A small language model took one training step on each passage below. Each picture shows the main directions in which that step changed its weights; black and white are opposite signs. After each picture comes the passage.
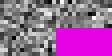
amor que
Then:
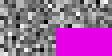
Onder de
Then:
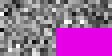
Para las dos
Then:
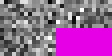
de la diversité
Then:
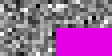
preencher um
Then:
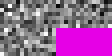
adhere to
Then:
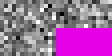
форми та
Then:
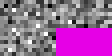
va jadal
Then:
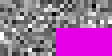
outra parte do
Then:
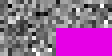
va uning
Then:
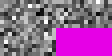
da entrada
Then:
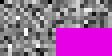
bank ichki
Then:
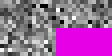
docente na
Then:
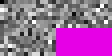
sein. -
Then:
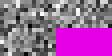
Vale de
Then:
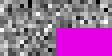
pode variar de
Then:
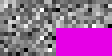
como o da
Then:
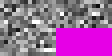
данных для
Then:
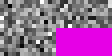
que minha
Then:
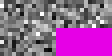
va rivojlanishi bilan
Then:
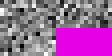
plus*, No.
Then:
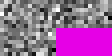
canal du
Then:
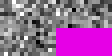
talabalarning ijtimoiy
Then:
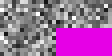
más activamente en
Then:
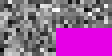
der studenten
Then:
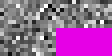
va o'quv
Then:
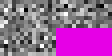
серед яких
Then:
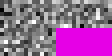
and scholarly
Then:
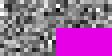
do Acre,
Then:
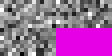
loin de
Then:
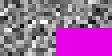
The Age of
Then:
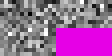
xususiyat va
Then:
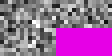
как именно
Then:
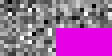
nacer en
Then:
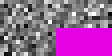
programação e
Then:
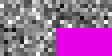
demanda de
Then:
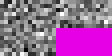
author to
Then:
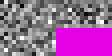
висувати та
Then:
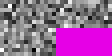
the importance of
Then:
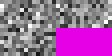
2 apresenta os
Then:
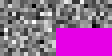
texnologiyalarining rivojlanishi
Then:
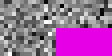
увагу до
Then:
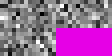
sobre análisis
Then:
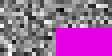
comparativo Job
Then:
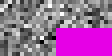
e os operadores
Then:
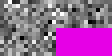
положений о
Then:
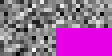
etish jarayonlarini
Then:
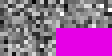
initiation of
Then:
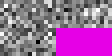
para promover
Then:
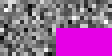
impacto en
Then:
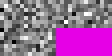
hope of
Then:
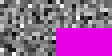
a high
